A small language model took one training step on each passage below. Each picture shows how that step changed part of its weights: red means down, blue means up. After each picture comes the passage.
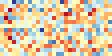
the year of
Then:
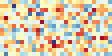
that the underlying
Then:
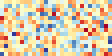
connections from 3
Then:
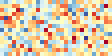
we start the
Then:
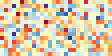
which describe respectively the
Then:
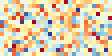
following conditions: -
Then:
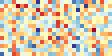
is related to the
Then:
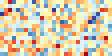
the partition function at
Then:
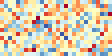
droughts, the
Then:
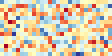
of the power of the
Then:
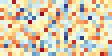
as temperature and
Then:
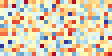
\equiv 0
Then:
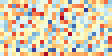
values of various
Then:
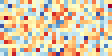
junctions. By
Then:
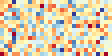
First note
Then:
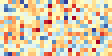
de Jong,
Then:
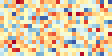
you with a
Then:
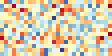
integers. The
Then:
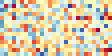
the Parity
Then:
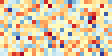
positive assays were
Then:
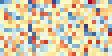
zeros of
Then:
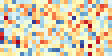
first term of
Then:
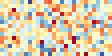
it uses. As
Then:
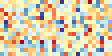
companies be
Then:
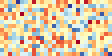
carried out using
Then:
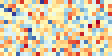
results on parton energy
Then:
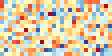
transformation and from the
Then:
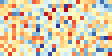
and mixed
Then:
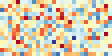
be stored for
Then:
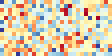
idea of the
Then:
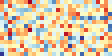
readiness for
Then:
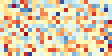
\smallskip \noindent
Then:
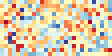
were given for all the
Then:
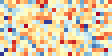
The conceptual
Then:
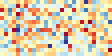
from the NSF
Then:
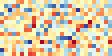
fluence dependence of
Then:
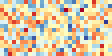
the latter in
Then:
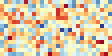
the application of
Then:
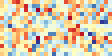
terms that is not
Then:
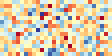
intersects the
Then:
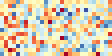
of trapped
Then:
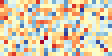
sign, that is,
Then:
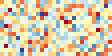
of PIs with
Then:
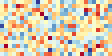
can have a spatial
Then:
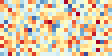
on the concept above
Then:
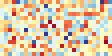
with the NMC
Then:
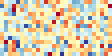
2 seconds.
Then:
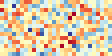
which corresponds to the
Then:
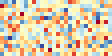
But we also
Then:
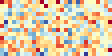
the WordPress
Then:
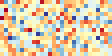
figures; three
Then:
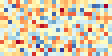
Gauge choices
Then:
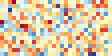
the dusty and
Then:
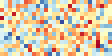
this equation will allow us
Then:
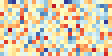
this note, we
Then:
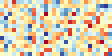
$R$ is
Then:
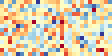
(c) for
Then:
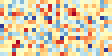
overturning. The
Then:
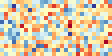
non-negative linear
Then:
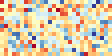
important diffuse
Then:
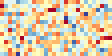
actual topic
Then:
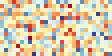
component we have
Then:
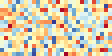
or whether a
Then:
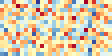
is the reduced
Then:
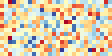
of a plate as
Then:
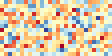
the algorithm to
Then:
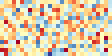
also needed for the
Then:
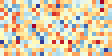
periodic structure.
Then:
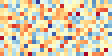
to provide a
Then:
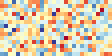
present the main result of
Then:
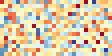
success he
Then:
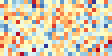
and the initial energy,
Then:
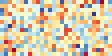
believes that
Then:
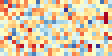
features between all
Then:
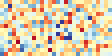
The joint distribution
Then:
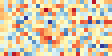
step initial condition,
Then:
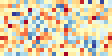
that intended
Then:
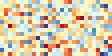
ordered domain
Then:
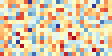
generated by a part
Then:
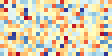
total area. This
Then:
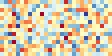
prevalence of
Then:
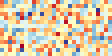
predicting the error
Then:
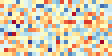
$$ \displaystyle
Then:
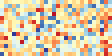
connections between
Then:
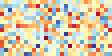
limit. This limit
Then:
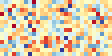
Heller and
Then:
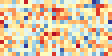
utilize the
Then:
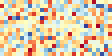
length $n$
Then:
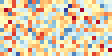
for every $\vv
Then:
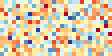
start from a
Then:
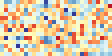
through a coil,
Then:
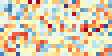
of Type 2
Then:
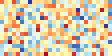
as toy models to
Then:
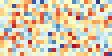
obtain these results, we
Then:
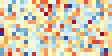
rates. The
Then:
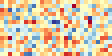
fuel so as
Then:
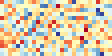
to this GGE
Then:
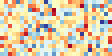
invariant jet
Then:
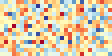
lower complexity
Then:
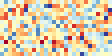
growth, including
